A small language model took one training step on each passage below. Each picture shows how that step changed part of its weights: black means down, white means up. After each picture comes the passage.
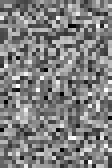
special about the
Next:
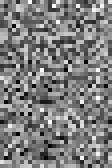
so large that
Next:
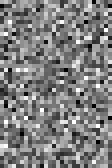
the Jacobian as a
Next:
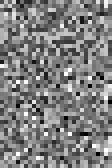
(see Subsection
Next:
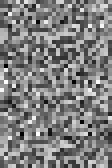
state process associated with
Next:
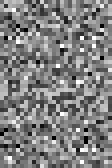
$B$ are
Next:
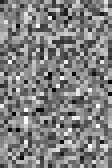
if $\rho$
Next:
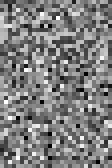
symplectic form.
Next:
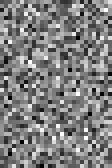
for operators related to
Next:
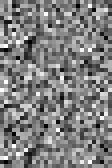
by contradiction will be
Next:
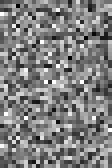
sequences} \bigskip
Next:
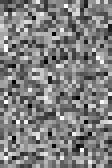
representation, identifying
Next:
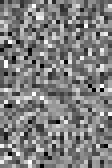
with $f =
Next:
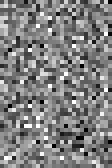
commutator ring.
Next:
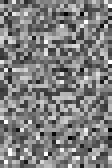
the Lie algebra
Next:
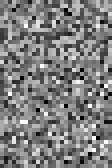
set, which contains
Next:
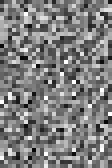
from the proof of
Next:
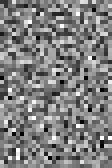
this section with a
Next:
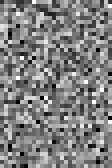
showed that the moduli
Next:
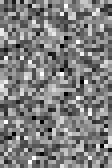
below in Figure
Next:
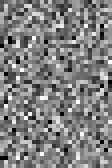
to the following system
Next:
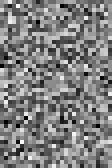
formulas as geometric
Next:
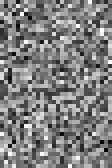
the following sense.
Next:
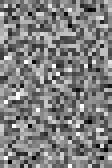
strong solutions} We
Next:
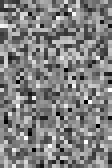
physicists and
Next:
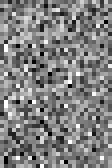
one can determine each
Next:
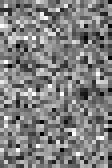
monotonic ordering of
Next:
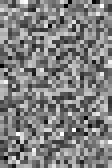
method of proof of
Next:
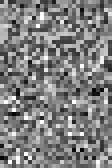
say in this case
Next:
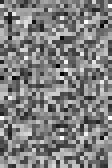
the details here.\\
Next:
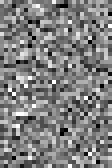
Inductively define
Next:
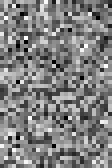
attained in
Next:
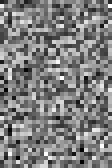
the advantage.
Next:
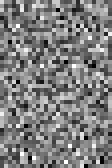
both be 1.
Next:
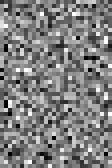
super attracting fixed
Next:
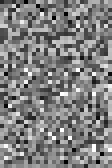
geometry for coprime
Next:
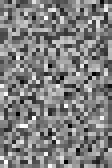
example of an operator
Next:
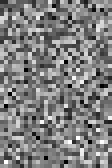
d. The forcing
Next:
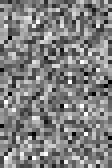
one such set,
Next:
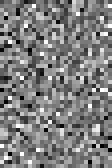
with respect to the
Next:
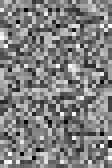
numerical results of solving
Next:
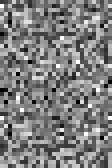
the lowest
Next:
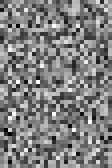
are strongly spectral and
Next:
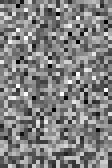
loss which is defined
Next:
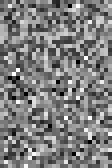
is also uniform in
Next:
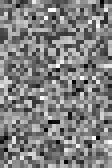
example, replace
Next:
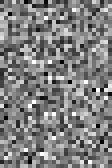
in obtaining a
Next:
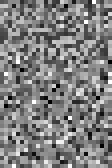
a system in the
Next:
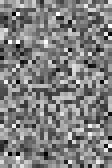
both sides contain
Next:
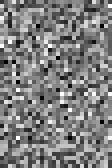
the subsquares
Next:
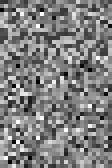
integration by parts formulae
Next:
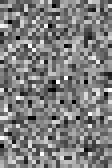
service in
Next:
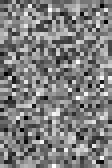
we will establish is
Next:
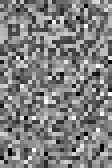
of the Brownian
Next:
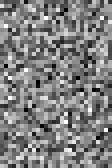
above, even though
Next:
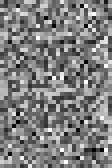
of formally of finite
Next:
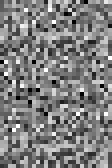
M}$, parameter
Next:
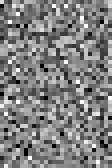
can either suppress
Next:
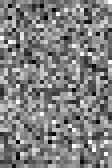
further notation used
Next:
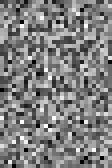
with domain consisting of
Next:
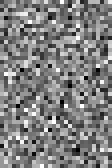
For example, the
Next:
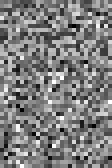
special linear group of
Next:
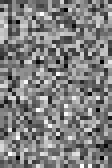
even and odd
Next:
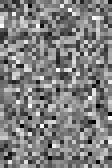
unitary monodromy
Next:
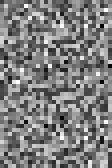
to know the multiplicative
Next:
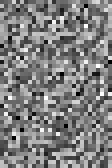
of the observation
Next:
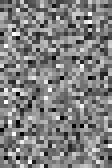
exponentially decaying
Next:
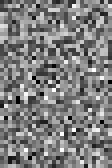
has no terms in
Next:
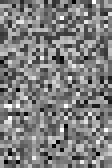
a balanced cycle
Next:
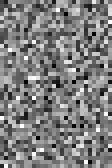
denote the Euclidean distance
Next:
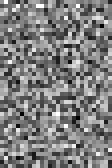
is as cheap
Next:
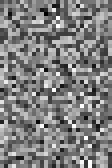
current and changes the
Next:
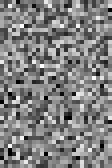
The explicit reference
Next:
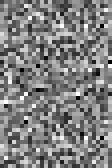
to proving the
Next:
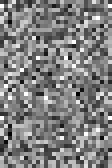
the number of possible
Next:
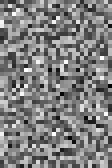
standard techniques. Each
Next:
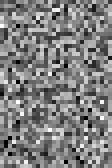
less independent of
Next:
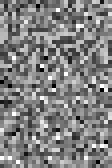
$a \in
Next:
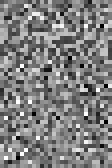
to be sharp,
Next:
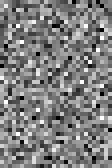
$$ that are
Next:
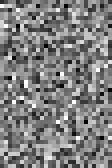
velocity $u$
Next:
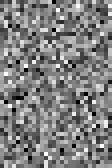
be a cardinal number
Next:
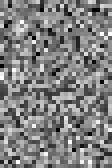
rank 2, usually
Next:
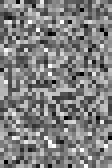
N$ divisible by
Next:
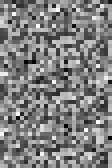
integer $n$
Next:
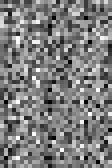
normal hyperbolicity of
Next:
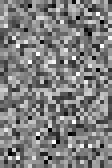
defined as a right
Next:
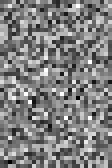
is integrable in
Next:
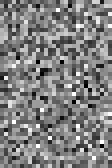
$J$ for
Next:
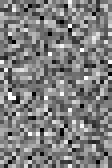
the distortion
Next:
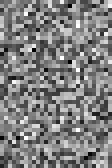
In this paper,
